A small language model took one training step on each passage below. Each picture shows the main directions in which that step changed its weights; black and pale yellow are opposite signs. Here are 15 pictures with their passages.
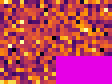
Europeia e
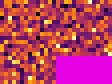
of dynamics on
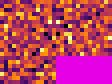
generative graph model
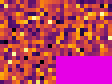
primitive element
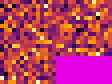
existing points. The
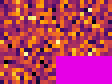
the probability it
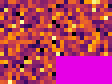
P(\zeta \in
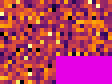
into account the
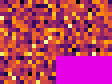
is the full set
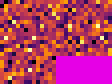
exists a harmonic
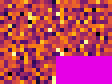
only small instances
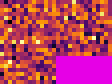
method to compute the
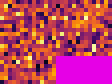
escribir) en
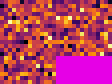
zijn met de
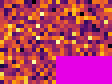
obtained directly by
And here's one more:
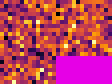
It would be
